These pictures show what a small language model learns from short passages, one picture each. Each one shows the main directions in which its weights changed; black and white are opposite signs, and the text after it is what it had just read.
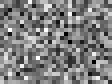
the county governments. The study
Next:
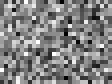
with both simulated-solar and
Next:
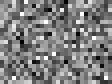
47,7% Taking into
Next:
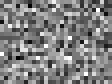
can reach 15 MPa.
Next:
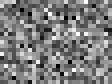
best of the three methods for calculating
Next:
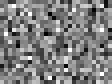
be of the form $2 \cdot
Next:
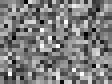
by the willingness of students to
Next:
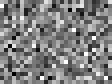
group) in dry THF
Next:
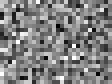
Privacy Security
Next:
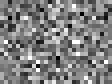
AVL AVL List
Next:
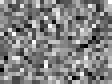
can encounter even
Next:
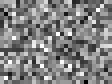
the contact stiffness due to
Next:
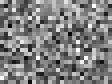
and environment that teachers create in
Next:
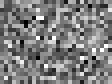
In **South Africa**, communities
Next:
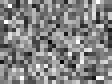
against broad spectrum of
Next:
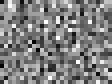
session #3:
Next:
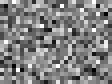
incentives and benefits. How much
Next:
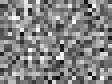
including Immigration Goes
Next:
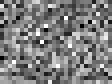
Agelenidae 2 2
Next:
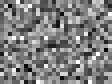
the returns from using surface water
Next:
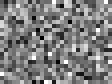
mechanical properties without affecting their
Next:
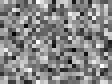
variations and the choice of the
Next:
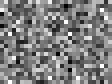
way, the scope of
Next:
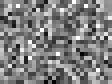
II patients respectively. The mean hearing
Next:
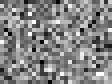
Pandis et al.
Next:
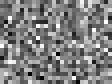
there was no visible bright zone
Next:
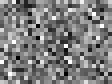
of the first users will be key to
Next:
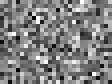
and its member states follow this institutional
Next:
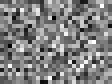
and ϵ_2 are the
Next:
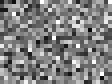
first describe the simulation environment used
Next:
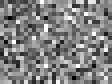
the melting chamber.
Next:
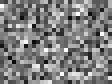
is a global health crisis,
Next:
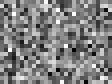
the control group, whereas
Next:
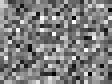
$D_A(n)$ where
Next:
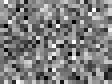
regression relationship between the realized
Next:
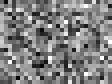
considered a fundamental aspect in
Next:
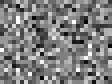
which occurs when a racemic
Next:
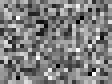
inactivity. All experiments were carried
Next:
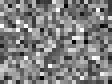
difference between these grids.
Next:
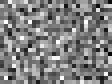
Emirate, Jigawa
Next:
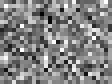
frontal L -0.26
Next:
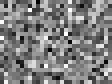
in the Internal Repository
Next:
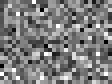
validation frequency and validation patience
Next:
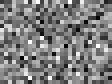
bonded. “Wetting
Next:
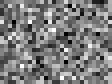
production accounting for less than
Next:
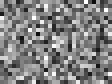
favourable changes in system components
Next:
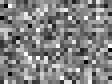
such as a canvas or
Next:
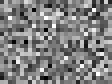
PEFCR do not include
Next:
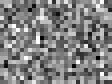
explain the strong predictor of their test
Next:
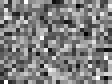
with those who were formerly the
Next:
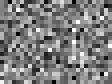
critical parameters. Recent work has even
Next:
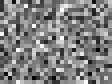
(s) A – Pathway
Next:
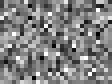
relatively small width and mass
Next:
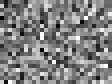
into the mould. As a
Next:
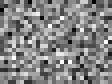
liabilities. The study shows that
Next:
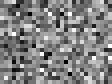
the mechanisms of action of how
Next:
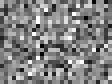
(KNO₃) for all
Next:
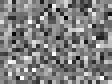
of ADHD which includes
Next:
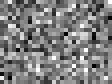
The data volume decreases by a
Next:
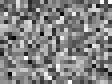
their value stream through initiating
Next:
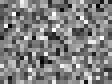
the complexes the high frequency bands
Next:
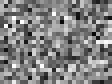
and comparisons across various metrics
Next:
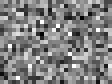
after 22 days both laterally and
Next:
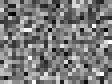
atmosphere in the
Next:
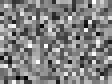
well as the first derivative.
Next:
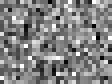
in Fig.1. As a
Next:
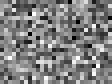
of a culture in ways similar to,
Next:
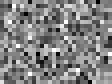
determined by demographic (age, presence
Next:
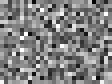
statistically significant results or trends based
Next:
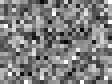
or non-financial competing
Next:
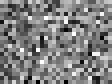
[15] and biomass of
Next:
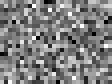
Table 1 Characteristics of patients
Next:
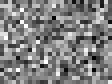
shear walls help them
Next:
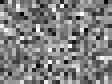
there are several errors. As
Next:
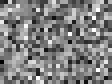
plant with multiple uses. In
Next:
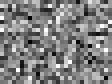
de las bombas
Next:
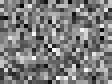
but it is really not easy
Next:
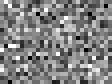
Big Stan CINEMA
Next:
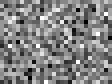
does your explanation in Question
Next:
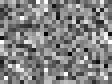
a graduate course in
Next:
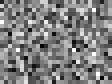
obtained from LSS and LDH
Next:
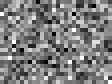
This pattern suggests that the developing
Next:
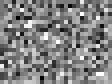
Cianni et al.
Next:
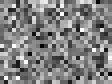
combining gattex and
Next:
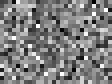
of underlying concerns.
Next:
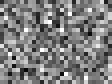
the expanded and the
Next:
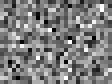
is the flipped identity matrix
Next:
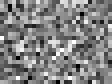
products, are associated with a reduced
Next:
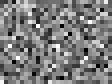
of the fashion industry in the
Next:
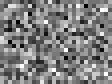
CEDAW requires states to take
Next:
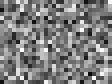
ecological, cultural, and
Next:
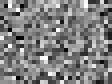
identifying a persona, in this
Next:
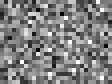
Spinal Muscular Atrophy
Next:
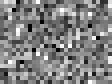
cost) thousand UZS
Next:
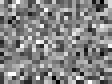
strongly agreed that the feedback given
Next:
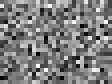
different clay contents measuring
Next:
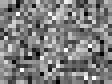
either of these models as they both contain
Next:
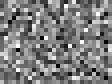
μ ; log ϵ ,
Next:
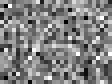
not yet been reported in existing
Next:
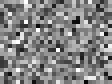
three-dimensional model, a
